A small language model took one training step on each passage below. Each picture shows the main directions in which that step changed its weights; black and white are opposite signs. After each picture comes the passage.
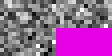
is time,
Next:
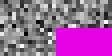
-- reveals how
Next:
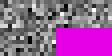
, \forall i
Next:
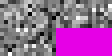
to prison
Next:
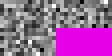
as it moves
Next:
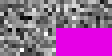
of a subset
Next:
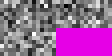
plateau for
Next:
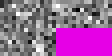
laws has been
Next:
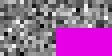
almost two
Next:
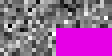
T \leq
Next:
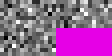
out the surface thermal
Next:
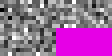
these reasons
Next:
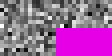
resonator. The
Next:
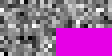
based on whether it
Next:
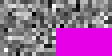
has focused on
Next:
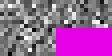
in the S region
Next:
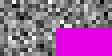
system into a
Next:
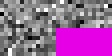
particle to the
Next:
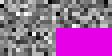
above argument cannot
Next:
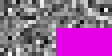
the fixed points
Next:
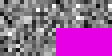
to determine if any
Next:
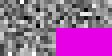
4 of][for
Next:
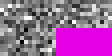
phase and of the
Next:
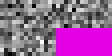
in Fig.
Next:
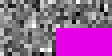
during budding
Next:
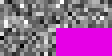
second kind}
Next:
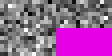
V and W,
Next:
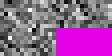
the wire is
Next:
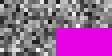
In section 5 we
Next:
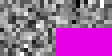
test this proposition
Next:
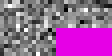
on Feb.
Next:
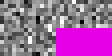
seen, there appears
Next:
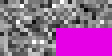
by theoretical studies to
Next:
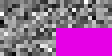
or choice of mass
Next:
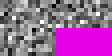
mesons the above
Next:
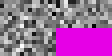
variation in
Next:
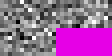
by gradient descent
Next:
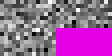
above that in the
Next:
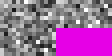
given by the following
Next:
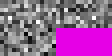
most, characterized
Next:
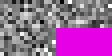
contrast to the predictions
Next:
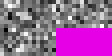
is used to
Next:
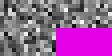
a gravitational field.
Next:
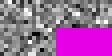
beginning this
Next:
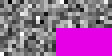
framing but not
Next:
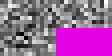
of depth have
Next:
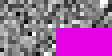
in bulk, which
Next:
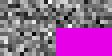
are linear in
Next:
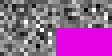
same fundamental lattice
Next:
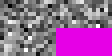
Department of Physics
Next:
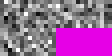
network dynamics is
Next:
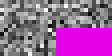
form of the parameter
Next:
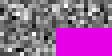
can be performed in
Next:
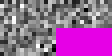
range, this selection
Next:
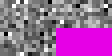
generated by an arbitrary
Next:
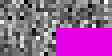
strongest interactions
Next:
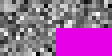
field $\phi$
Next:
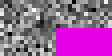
different phenomenon.
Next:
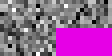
Diener and
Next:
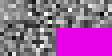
emergence of
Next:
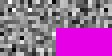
maintain the
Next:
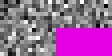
error across the
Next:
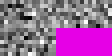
of the Zero
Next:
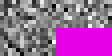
the coupling is
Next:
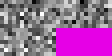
Earth and
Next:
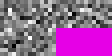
a significant amount of
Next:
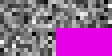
or better) should
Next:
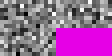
plots show
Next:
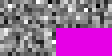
vs. rest
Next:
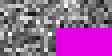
of future work.
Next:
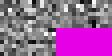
the Martin
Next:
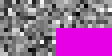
the central galaxy's
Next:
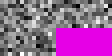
by a base
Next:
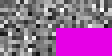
both surveys
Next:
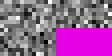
might suggest that
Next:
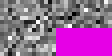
significant amount of the
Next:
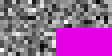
the central red line
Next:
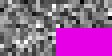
residues can
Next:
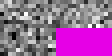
red and black curve
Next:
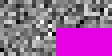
which atoms are
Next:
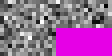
when they arise
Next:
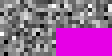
heating method in
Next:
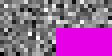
equation, as standard
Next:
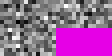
Field. We
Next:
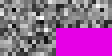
%~\nonumber \\
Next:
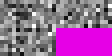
has been verified
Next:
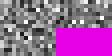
this case. A
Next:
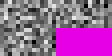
the depth of
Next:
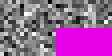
series prediction problem in
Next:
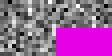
conduction band which
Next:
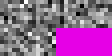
not, by
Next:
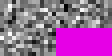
limitations of
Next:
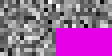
with the specific
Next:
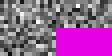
us introduce a new
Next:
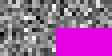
the ranges of
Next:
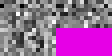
motion runs from
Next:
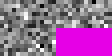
requires that the time
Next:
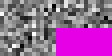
to be in
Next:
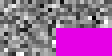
sample with the values
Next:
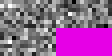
SEQU and
